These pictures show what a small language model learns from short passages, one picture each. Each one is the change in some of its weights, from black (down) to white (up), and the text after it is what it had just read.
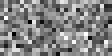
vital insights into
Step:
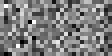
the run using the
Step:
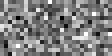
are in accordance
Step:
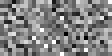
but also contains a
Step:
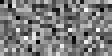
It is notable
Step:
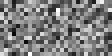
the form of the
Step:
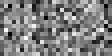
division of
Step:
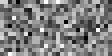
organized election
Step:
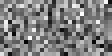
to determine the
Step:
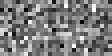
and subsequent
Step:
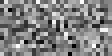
>6 the
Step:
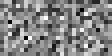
in many national and
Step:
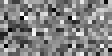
each permutation
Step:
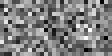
a discussion.
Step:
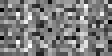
c c c c}
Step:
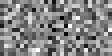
quarks, including
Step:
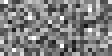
extension of
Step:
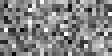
concluded that the
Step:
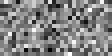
relative influence of
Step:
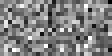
to enhance
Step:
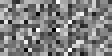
for understanding
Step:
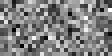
the possibility of
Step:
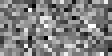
phase shifts and
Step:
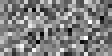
true for the
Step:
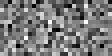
gives \be
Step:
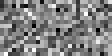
lattice each
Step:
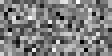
other is the secondary
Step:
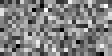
X2 = Net
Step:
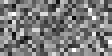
contribution which can be
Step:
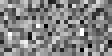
of mobility with cap
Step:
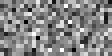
used to optimize
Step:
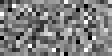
GWDs have
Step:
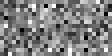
anomaly observed
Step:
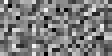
and pebbles of
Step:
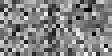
the NR results.
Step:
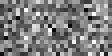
comparison, we
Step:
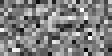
let us take
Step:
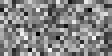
the literature.
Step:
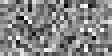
properties at nearby
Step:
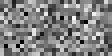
the bubble
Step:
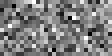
transmitting data
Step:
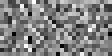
vector results in:
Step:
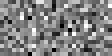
number of pooling
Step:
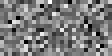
will therefore have the
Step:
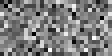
$y \in
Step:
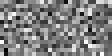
fluid is
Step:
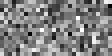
the mentioned
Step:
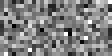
that the corrected
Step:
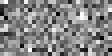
maturity path
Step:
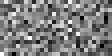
changes to the
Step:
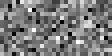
Students using an
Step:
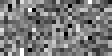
Study area This
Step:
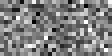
kinetic energy
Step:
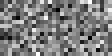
is putting the
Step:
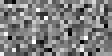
out when the recording
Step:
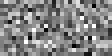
simulations. In
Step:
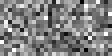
to new norms
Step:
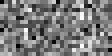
The experimental data are
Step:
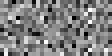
such as having
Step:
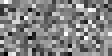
energy demand.
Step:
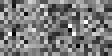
the temperature evolution of
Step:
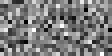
generator and proposed
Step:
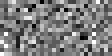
spins is far
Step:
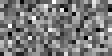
specifying a
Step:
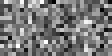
Refractory period
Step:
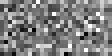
stress curves that
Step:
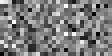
use for future
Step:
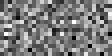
is that we can
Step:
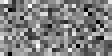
different functions of
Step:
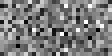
of interest: Nil
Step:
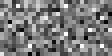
in three dimension have
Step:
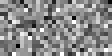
identified as such.
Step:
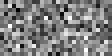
other ins, since
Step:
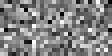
yet their accuracy
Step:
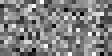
order adsorption
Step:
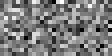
effective and goal
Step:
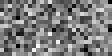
is not used as an
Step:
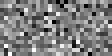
$p$ does the
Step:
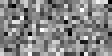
provided on the
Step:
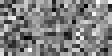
but positioned at
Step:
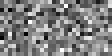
and enumerate all
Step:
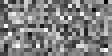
increases from 240
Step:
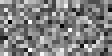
attitude toward
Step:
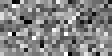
200 participants, from
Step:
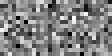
based on self
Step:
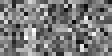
the minimum resolution
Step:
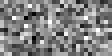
- Dedicated
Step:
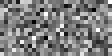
3 views of
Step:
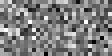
modulus) under
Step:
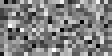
offer valuable
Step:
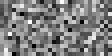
emotional, and
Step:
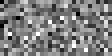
$\gamma$ value is
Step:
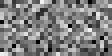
of this study was to
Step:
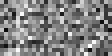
a killer
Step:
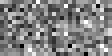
strain distribution along
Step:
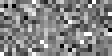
stress (Kim
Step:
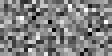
and Partha
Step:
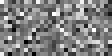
well above the design
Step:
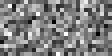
give strong support for
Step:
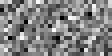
communicate, and
